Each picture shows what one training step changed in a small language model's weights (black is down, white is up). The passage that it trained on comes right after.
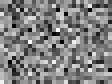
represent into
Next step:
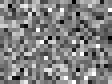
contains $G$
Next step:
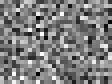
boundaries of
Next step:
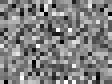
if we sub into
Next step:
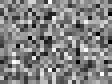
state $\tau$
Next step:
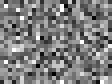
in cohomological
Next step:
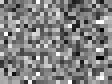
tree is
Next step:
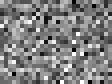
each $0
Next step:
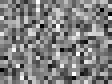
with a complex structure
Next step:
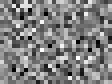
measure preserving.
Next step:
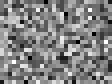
easy to see that
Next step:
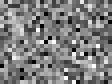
on $E$
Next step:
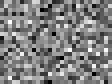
an ordered set
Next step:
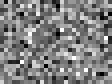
of stationary random
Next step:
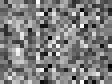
$ and $
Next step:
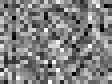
1]$ variables independent
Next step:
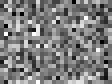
the second is the
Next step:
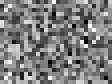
as a particular consequence
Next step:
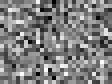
of Computer
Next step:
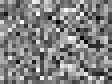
space of signature
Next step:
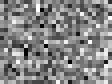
in non-negative
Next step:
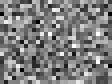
that the collection of
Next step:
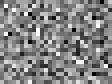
is an isometry
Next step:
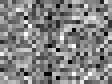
every prime divisor of
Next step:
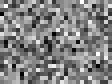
about the constructed manifold
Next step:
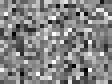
above, we can
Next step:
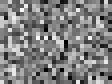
to say on
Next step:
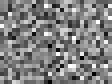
bounded set for all
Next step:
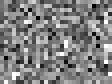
closely connected in
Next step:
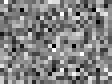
family. We denote
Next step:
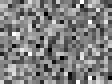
structures on generalized loop
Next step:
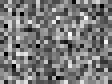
the principal
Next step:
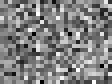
of analytic functions with
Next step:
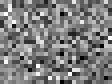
ghost of
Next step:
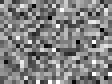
hyperbolic sets and
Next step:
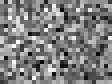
to \be
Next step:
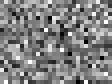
triangles are as
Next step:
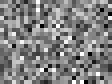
with $0
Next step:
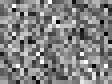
which transforms the
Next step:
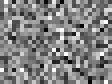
relative surprise
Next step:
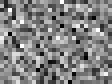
We report
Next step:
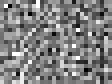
is natural when
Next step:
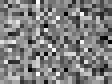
$b$ is
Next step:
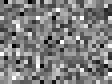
in q's component
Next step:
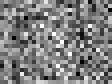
can handle this
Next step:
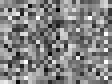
simplification of
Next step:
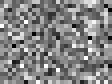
structural matrix
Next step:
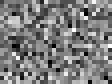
as a test function
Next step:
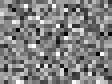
can refer to
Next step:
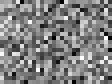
a subset of
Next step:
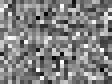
homology of the
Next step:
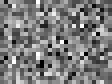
$w \in
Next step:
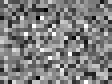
can verify that
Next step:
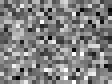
measure $P$
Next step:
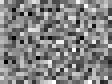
proof of Theorem
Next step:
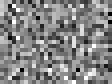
Let $H$
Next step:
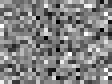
unit tangent vector on
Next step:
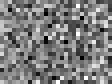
commutator subgroup
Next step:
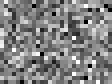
The generalized matrix transform
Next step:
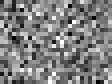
claims, we
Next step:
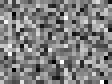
a triple
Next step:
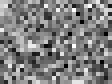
Moreover, both the
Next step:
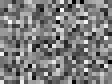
obtenue en
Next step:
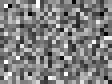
is a compact set
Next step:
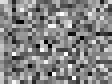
assumptions $(5)$
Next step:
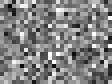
diagrams and
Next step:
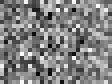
Dong Hua
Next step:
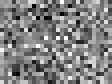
different sample sizes
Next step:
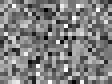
conjugate operator or
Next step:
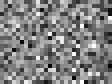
at $x$
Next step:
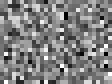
to appear in
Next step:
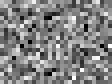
information more sufficiently and
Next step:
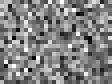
Now it is
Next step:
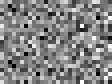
singularities at
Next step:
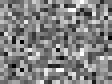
following the proof of
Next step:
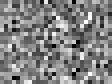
0$ such that
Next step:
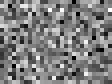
contains the origin.
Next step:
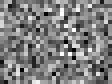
corresponds to the canonical
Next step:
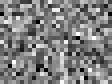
that $|\E
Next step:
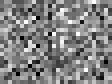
asymptotically estimated
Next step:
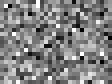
is just a scalar
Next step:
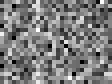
This walk
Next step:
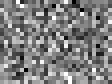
one needs a
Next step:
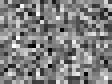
of symmetric group
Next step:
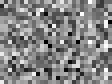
multiplicative functions does
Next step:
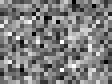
each element of
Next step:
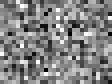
and there exists no
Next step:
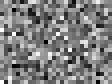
those stem
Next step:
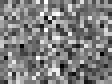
\infty$, if
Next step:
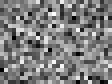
\}$, followed
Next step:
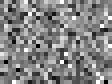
restrictive condition
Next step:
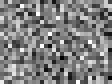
of probability measures on
